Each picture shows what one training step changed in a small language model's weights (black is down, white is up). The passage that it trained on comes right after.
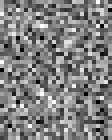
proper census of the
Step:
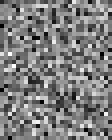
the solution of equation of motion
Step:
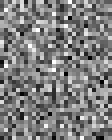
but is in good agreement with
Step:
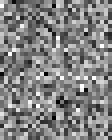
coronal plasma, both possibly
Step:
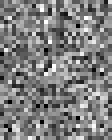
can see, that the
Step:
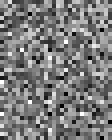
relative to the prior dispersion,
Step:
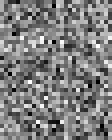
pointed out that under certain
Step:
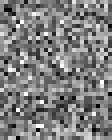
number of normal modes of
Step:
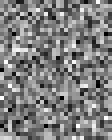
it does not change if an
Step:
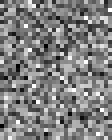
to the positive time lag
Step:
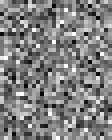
key to the proof is to
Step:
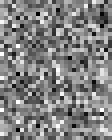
photovoltage microscopy
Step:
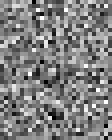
Wave packets.}
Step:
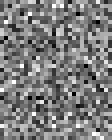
very little discussion of the
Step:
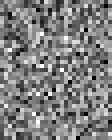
8$\times$8 lattice
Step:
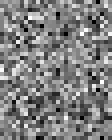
zero Lebesgue
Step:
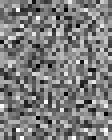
that the kink-band
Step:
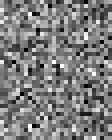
and from all 1000 samples of
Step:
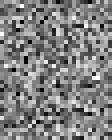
regularized massive on-shell
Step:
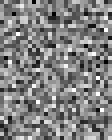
the answer to the question about
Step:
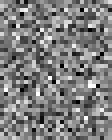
in each Type 2 and Type
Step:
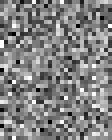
\partial x$ is negative
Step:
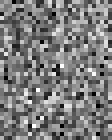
during all its time evolution,
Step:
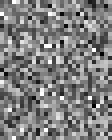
such as speech, natural
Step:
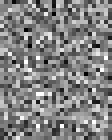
argues for the possible existence
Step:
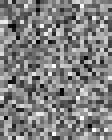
velocities - QSH v
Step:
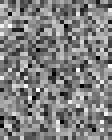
around all plausible combinations
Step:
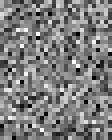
ratio $k_{i
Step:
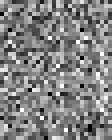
that commits concern the
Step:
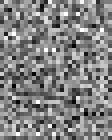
at given $M_{\rm
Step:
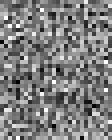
that there are many states close
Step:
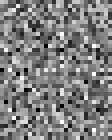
the minimum is taken inside the
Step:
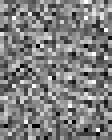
and the existence of the
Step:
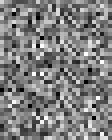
(\bibinfo {year}
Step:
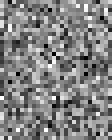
strained and unstrained
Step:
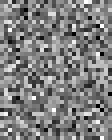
the variance by totally
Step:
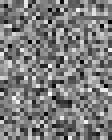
reflect these abnormalities.
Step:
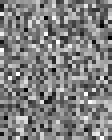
hindered by slow,
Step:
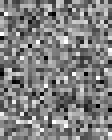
effective field theory methods. We
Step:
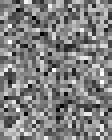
by stellar feedback. The dark
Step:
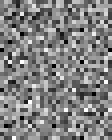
functions with real values of the
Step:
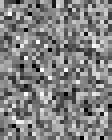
quantization condition for uniform magnetic
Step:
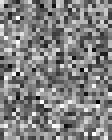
crack propagation of the
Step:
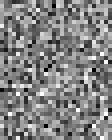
tidal response --- must
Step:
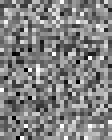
considered the states which remain
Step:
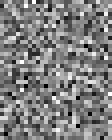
the four Fe atoms form the
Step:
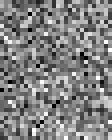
transverse components. A virtual
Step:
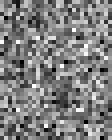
perturbation graphs, they generate
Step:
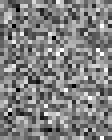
the classical algorithms of error correction
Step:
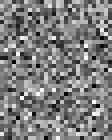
between MILC 13 and
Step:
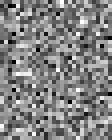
\end{eqnarray} as
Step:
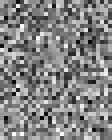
which gives the electromagnetic duality
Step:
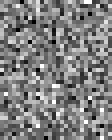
previous chapter for more
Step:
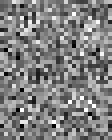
group becomes asymmetric and affects to
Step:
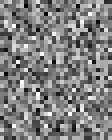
which is considerably higher than
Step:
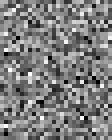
the anomalies associated with the
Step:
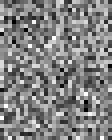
boundary, the perturbations in the
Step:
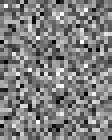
University of California.
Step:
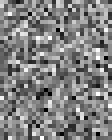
their orbital period. This critical
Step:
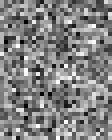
In the current version, five
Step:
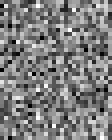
Casilla de
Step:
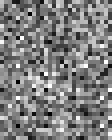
perception, identification of
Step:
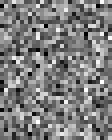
filtration is associated with
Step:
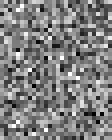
first measured with the Ando
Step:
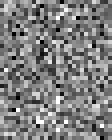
through Grant Agreement
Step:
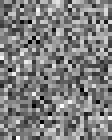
bottom-up traversal.
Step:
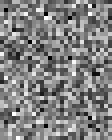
are usually set manually,
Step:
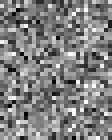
with either quadrupole or
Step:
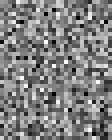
Kramers rule,
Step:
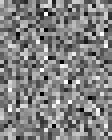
nodes containing them. The optimization
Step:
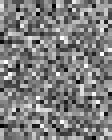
vicinity of the critical
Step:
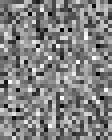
be exploited to speed up
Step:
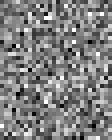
either, thus these spectral features
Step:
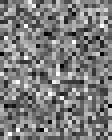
to compute $\delta M,~
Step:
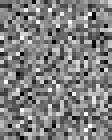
and 10\,MeV, respectively
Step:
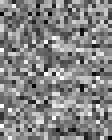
resolution cluster observations in radio,
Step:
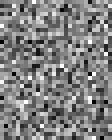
of the Hungarian
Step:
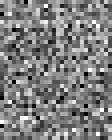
measured them. Thus quantum mechanics
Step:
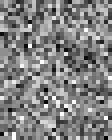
(13) is the principle
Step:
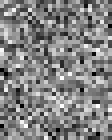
the jet physics program and this
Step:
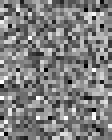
the master path
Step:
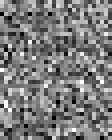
techniques involve decisions about population
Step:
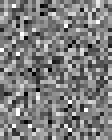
phase transition again becomes 1st
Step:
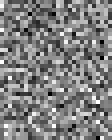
longer orthogonal to the resonance
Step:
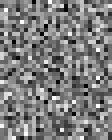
contract written by us. The
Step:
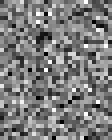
is much longer than the orbital
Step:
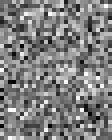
dimensions as well as cosmological
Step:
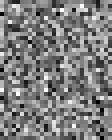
disturbed by various types
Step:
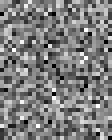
A large motivation for this
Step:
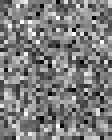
to minimize ambiguity
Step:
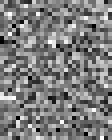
the quantum anomalous Hall effect
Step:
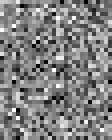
Science Institute, 776
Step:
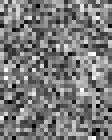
analysis, the survival
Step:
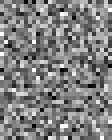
foundation models in software
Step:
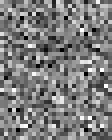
however these are narrowband compared
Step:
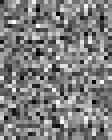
of the pump one sees
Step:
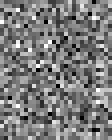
degree decline (bottom panels
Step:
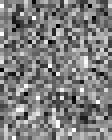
evidence for flattening below
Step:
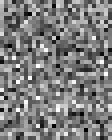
errors). The lens offers
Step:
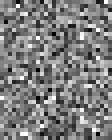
this point on, the branch
